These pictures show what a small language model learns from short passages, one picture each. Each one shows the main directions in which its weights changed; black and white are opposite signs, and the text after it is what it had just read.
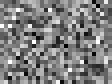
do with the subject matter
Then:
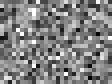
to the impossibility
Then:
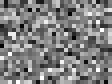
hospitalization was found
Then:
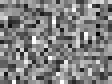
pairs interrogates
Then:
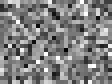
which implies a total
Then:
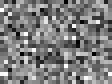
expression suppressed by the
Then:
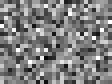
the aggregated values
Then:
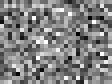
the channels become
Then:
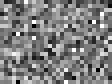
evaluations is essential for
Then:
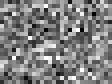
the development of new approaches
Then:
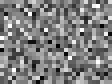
(Institut National de
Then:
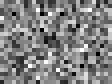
Furthermore, we
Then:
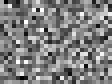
process is absorption on
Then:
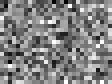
the cultivar,
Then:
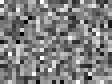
used to construct mock
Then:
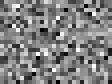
approach. However, since the mean
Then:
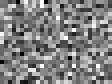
year. ❖
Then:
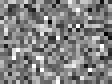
stellar clusters, using
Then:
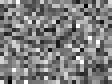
of the total force.
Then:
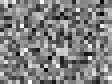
Tables 1 and 2 as well
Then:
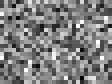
prepreg 44%
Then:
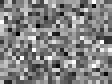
property from the random
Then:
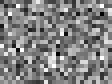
airglow images during
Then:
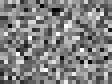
in the aperture have been
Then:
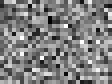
The technique exploits
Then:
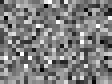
main activity, a biological
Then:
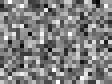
modified torque method was
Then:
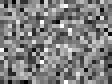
2, we briefly
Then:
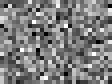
properties of bosons in
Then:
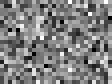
is driving the demand
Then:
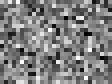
of angular momentum
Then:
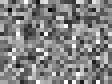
are solved by all three
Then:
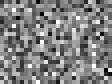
family history was
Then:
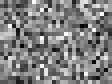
World trade policies
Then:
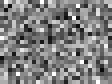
size shown in the plot
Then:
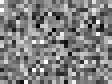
even for gapless
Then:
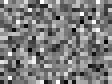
by solving the recursive
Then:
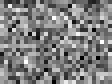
particles contained in the work
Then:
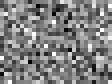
computational difficulties since
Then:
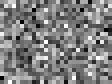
equation (\ref{S1})
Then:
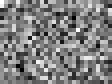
that of DS alloys
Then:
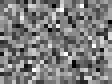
where the optical and the
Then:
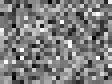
system large training data
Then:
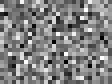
pattern he has seen
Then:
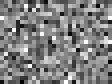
N and Q bands.
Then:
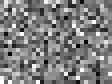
event of internal part
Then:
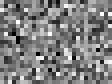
Data analysis was done using
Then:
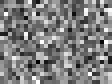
HB synthesis
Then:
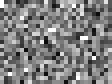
mechanical properties, the
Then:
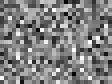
to think logically.
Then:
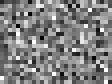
is enacted or not.
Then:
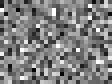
Has a quick and
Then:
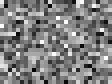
engagement acts as a
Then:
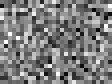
Revesz et al.
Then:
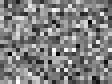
effect of plasticity in
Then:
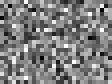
each) and 4 radial
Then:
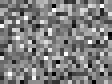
the oral cavity
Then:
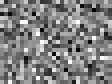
with intra-class
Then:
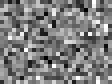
in the high energy limit to the
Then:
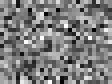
\sim 1 $, see
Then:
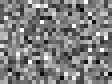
the independence and National
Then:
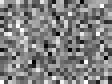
the inner to the outer
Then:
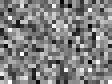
spatial and mobility
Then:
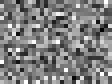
then soon). However, I
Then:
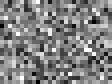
thrust, extra
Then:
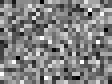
switched on with
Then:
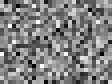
methods provide the creation of
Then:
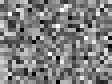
this link is correlative at
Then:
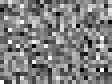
now use the explicit
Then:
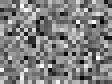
composite $AB$
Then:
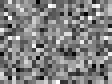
plasma emission is the
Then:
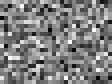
over the world, a
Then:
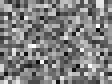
several factors to
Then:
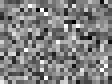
trivial !).
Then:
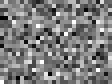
world in Neal
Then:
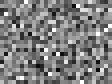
Since the molecular complex
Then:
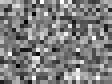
testing before results are
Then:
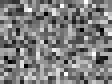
in 30 minutes,
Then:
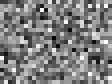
gender in venturing
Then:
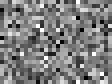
Si-based, thin
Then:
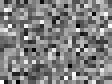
higher values, due to the
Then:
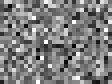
students is affected by various
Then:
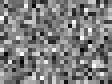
Lagrangians within the
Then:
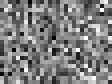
concept of community policing
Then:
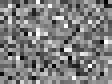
changed significantly: (see
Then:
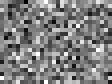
cluster dynamics. The initial
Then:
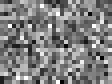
not part of the main 30
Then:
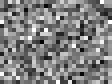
the systems, we optimize the
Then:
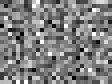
gates (illustrated
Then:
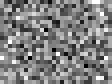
rate controlling the contribution
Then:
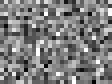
in alcohol use
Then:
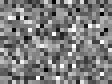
the infectious class
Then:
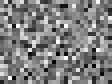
red curve corresponds to
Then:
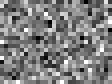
pair of superimposed
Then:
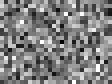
Dhaka Medical
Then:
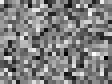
anchovy, directly
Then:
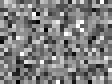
Mass models derived from the
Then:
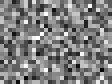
written in convolution
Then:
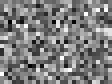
for the vortex magnetic
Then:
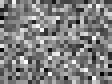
output field with changing
